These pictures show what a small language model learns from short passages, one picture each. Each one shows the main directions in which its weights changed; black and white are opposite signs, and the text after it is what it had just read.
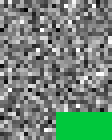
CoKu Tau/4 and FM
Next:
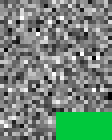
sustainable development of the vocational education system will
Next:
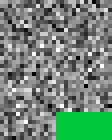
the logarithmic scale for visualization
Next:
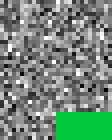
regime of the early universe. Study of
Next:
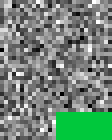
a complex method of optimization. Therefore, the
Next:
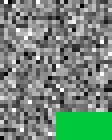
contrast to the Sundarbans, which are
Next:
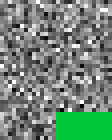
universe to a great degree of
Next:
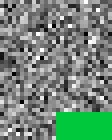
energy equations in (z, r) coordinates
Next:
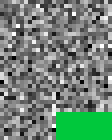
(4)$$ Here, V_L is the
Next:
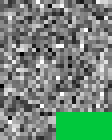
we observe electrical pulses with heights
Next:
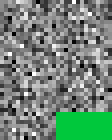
equation whose extreme roots are the
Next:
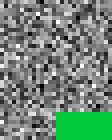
relating the (broken) Ward
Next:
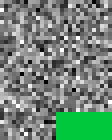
a torpid evolution, with poor modulation
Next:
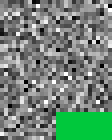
on their hydrocode simulation results. Their model
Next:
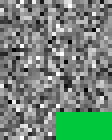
hardware integrated at the apparent
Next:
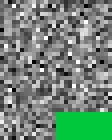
November 1, 2018) Note:
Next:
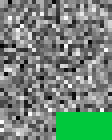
materials that can be designed with tailored complex
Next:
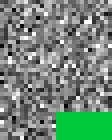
to the coherence factors and appear as
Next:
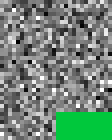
to seeing effects. By observing a representative
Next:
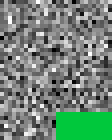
this equation are $\alpha_{H^+}$,
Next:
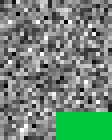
us about the final \bh{.} But
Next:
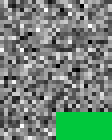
high velocity. The vessels can appear tangled,
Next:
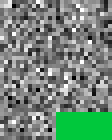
a "means of documentation of your approach
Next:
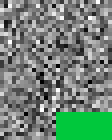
Management is one of TOPSIM's
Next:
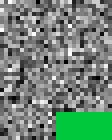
addition, this paper concludes that differences increase when the
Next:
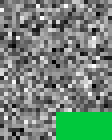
Press. - Prahalad,
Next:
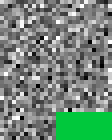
“naturalness” and usability represent a
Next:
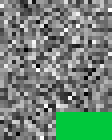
of region-specific variables in detail will be needed
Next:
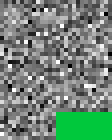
setup are presented in a tandem publication
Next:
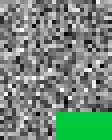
case) underwent hysterectomy respectively.
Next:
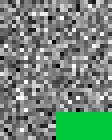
detected to be extended throughout the field.
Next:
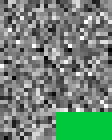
Table 1 revealed that commercial banks
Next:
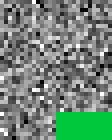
The plasticization of the material during the diffusion
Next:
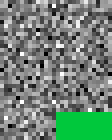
IV is 43$\%$ lower than model
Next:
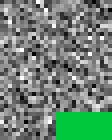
the global matrix assembler in triplet
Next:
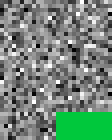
number and types of cells in the blood,
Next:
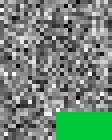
lack of resources; their partnerships with larger
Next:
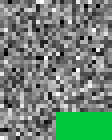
intra-cluster medium. This was made
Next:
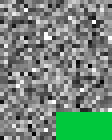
in parabolic configuration. In Section
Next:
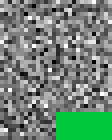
is likely needed to relieve the tensions
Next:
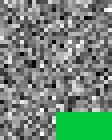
expressed as the mean \pm SEM,
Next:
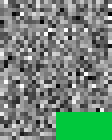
17, 2017 as part of this newspaper
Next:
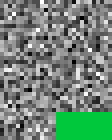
account for the final compilation. We understand that
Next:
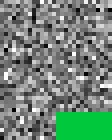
{Schlegel, David
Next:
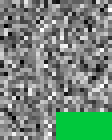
conveniently located suppliers in
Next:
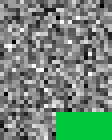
diffusivity, $B$ is the magnetic
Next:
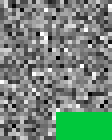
high, typically 100 fJ [72], as
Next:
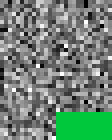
ability to effectively handle residual successive
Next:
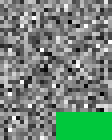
\providecommand \href
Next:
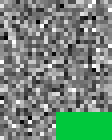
of other religions: – Yes
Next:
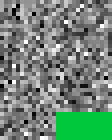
problems. The only way to really get the
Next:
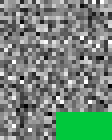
fluoroquinolone, is a
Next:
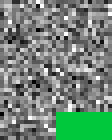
the ordinary units in the presence of
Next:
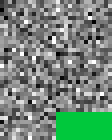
\begin{figure} \includegraphics[width =
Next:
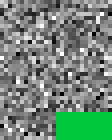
orientation, firm performance. 3 constructs
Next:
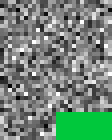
largely due to market-oriented
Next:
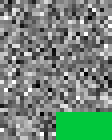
systems, however, generally require a microscopic
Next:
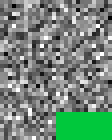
main components. 1) drives 2)
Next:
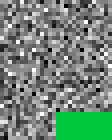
{candidate model set}, with the total
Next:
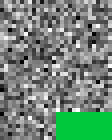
4-dimensional frequency-spatial mode entangled
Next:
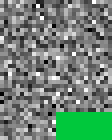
L}_{EC}(e,\omega)$, tetrad
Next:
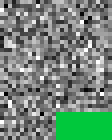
curing or heat requirements, tows
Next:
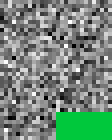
We used the model developed by Iordanskii
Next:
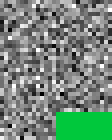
UK). Phagocytosis
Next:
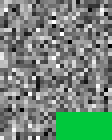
set; Hypersoft set;
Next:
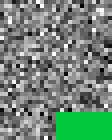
the addition of different compartments to the model,
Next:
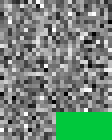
the most common Rhesus factor (95%).
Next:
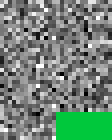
allocation principle like this is intended to
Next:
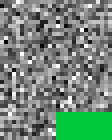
in the field and contributing to the construction of new
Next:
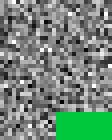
first letter shows how the source bus is
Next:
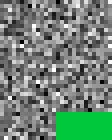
form \begin{eqnarray} {\cal H} =
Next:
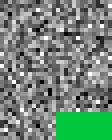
was found to be around 17%, and the rate
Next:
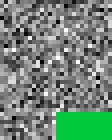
Source data are provided as Source Data
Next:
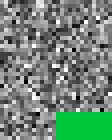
implement online learning solutions may be a waste of
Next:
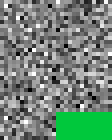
microbial lipid and biomass
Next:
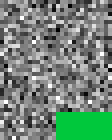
receiver noise variance is assumed to be
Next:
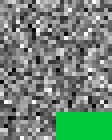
degradation is induced by exposing the
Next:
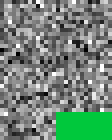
the architecture aggregates the node features
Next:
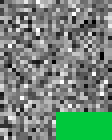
extended chromosphere and dust
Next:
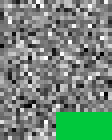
the Prednisolone and Sodium
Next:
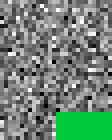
events (46.6%) and advertisements
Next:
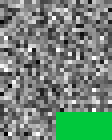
process gives the maximum enhancement of the decay time by
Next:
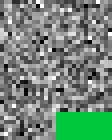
the nonzero $b^{\mu}$ case with
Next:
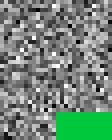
0.28" in one interval, would allow
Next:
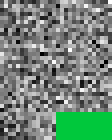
adoption of regenerative agricultural practices among
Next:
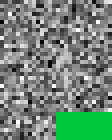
mere authority. He often told his students
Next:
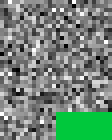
aspects of Oral Surgery.
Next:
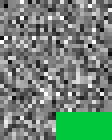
fractures appear when a cutting tool is
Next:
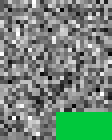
against each other in the settling of an
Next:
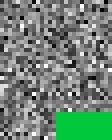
genetic distance to the mitogenome of
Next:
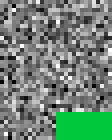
6, followed by a line trip to clear the
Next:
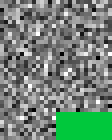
composite web services logically. Also
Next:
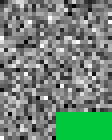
contains improvisations or not. We in
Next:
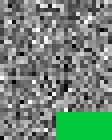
ABSTRACT In this paper, a
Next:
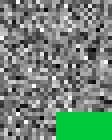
dust of CI composition, relative to
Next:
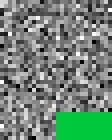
and location. 4. There is no significant correlation
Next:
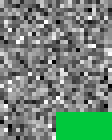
for ill-conditioned matrices, is
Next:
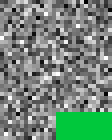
to the changing environment is probably one of the
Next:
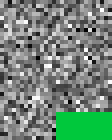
with previous research, where respondents' awareness and use
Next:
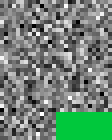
at the national level. In the following section, the
